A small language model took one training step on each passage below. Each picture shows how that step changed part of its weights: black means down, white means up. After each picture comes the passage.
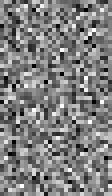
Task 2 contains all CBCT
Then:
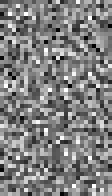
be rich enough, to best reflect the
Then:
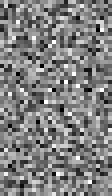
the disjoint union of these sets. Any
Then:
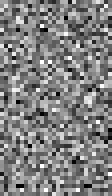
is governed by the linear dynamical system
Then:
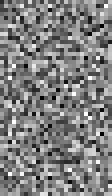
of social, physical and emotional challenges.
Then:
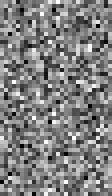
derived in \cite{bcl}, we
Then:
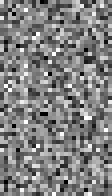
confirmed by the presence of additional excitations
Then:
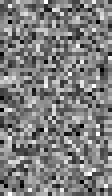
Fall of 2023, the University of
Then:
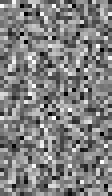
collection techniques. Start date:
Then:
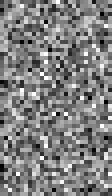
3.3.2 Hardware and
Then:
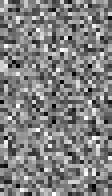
means healthy mental health leads to good
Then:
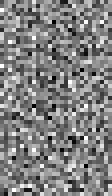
coronavirus disease. The authors described
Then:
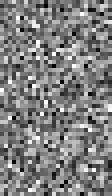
leadership, hospital worker
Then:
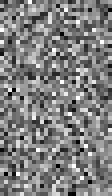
Rosen A. \& Bregman
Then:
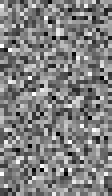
system, will tend to average out these variations
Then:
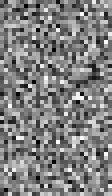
detecting thalamic, basal
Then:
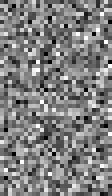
also gives $\wt Q_i=\wt
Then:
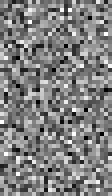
paramagnetic state, (b) the
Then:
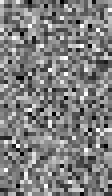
us consider the case \textit{(ii)},
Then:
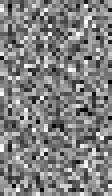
and the applicant adapts the operation to
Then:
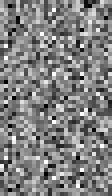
derivatives is caused by the application of Lemma
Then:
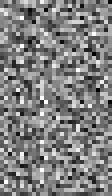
current situation of the course teaching The
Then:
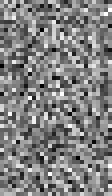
the average gross margin,
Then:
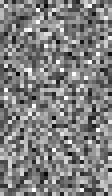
This choice of $t_0$ is
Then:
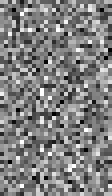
Test which we obtained distribution feature of
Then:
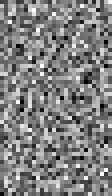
few modifications. First, because 22 is
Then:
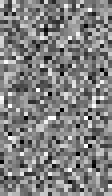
of a torus evolving under Ricci
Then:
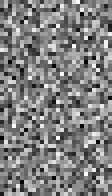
in films, photographs,
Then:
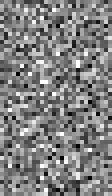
left exact forgetful functor; it is
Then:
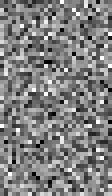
efficiently deposit their energy
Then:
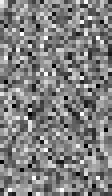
response strategies are to be delivered to
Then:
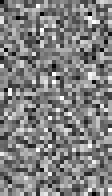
contributed to mostly by the cold
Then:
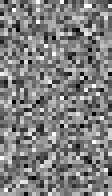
Part III. What is the level of effects
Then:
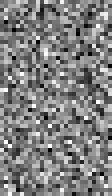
with $16K$ sets in each
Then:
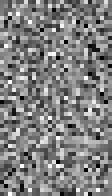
is too small for human travelers,
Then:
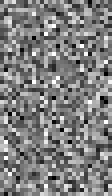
less than 1%, and OA task performance
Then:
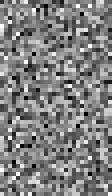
energy loss mechanisms for muons.\\ Finally,
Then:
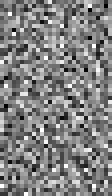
involves a parametrization of the donor
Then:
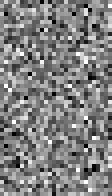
available and have been referred in the
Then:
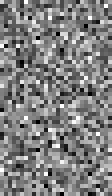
Electrical Engineering and Computer
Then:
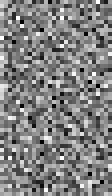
commutes with the Hamiltonian. The states are
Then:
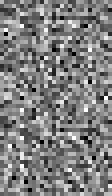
x and y shown accompanied by
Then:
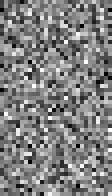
retains and the publisher, by
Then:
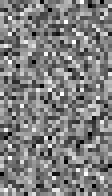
smaller in comparison with the size of
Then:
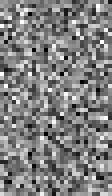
also serves as a vital tool for
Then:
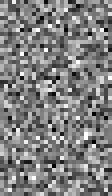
and social activities. They seek fun and
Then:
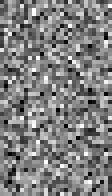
already proved. **Theorem 5**:
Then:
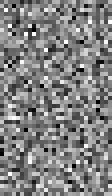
\cB.$ Equivalently, every path
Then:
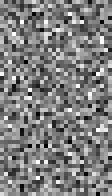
$\cO_S$ we have
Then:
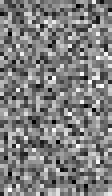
measurements have limited time resolution and angular coverage,
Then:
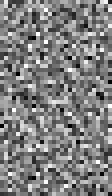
sequence to the destination is recorded
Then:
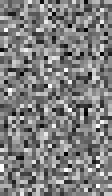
\eqref{eq:permodel} is
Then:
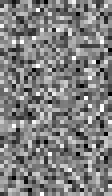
y_2$ we need to choose an
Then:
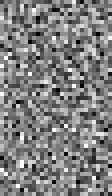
generated. These connections are useful for providing new
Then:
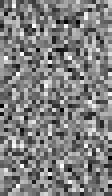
are often linked to, and
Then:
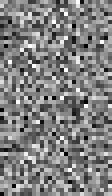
et expansive - et cela se
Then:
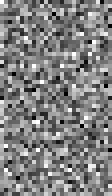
non-zero of two edges are measured.
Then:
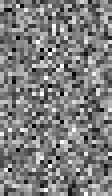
(1998). Lower luminosity AGN may
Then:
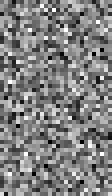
nascent, and there is significant lack
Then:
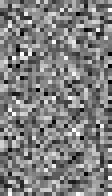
present study, factors such as gender,
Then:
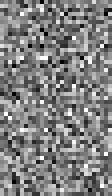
carried out in both industrial and
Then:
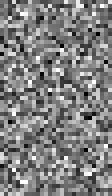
of the concept of corruption, the
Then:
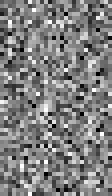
$\mu$ is observed, given
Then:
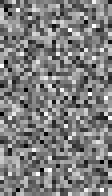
è fondamentale per
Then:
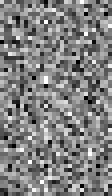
normalization factor $W$ which includes an estimate
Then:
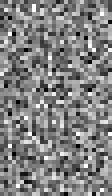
of coefficients $\B d(t^-)$
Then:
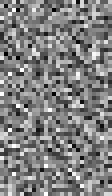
by the error control encoder. This
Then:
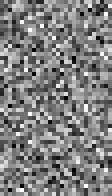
to the holographic memory of
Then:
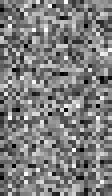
Karnataka, India
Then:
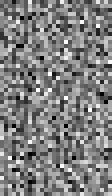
\end{align} for all
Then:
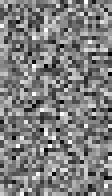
(Fig. 4a), consistent with the
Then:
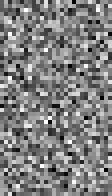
channel and achieving its maximal capacity, while
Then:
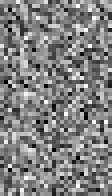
characteristics that precludes the use of
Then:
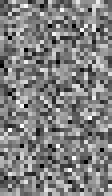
of the recovered cenospheres
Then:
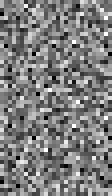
their attention, for instance to ask a
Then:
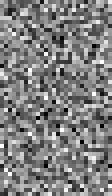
treat space and time on an equal footing
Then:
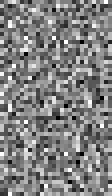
study. For the proposed study, an
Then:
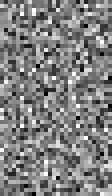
by Y. Ding. We present a
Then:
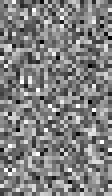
tractable analytically and leading to the
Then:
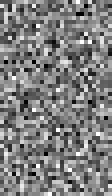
since there are not enough population based studies for
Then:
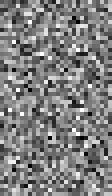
general, as is shown in Fig.
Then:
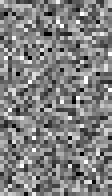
between the correct %and highly valuable parts
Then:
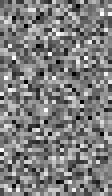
operator and the carbon market operator. This step
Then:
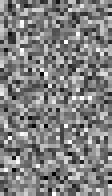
and after stability study was performed for formulation
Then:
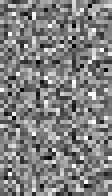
semantic developer-level information
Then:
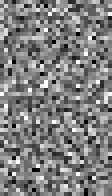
and $E^a(x)$ must
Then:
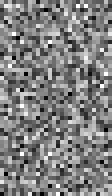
*En* values for DC
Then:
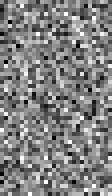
giving another confirmation of the correctness of
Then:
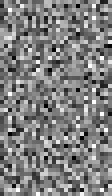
and realization of the 2DOF
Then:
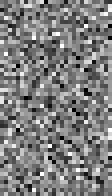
have been seen in many globular
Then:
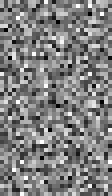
energy distribution that drops less sharply
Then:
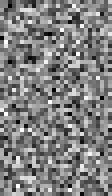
coordinates, and finally deposits the
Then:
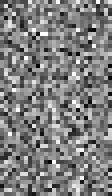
D., Sandkvist,
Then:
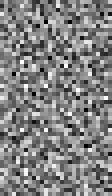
U.S. Department of Energy. We
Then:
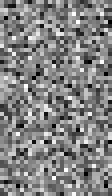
infinity. We recall the definition of the
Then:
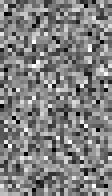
characterized by a wide parameter space. The description
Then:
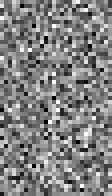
*et al.* [10] research findings
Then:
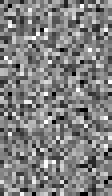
belonging to a place, culture or
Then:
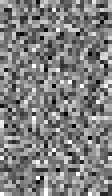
$B_\alpha$ (for
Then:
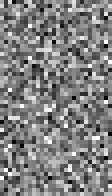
over the color\,$\otimes$\,spin
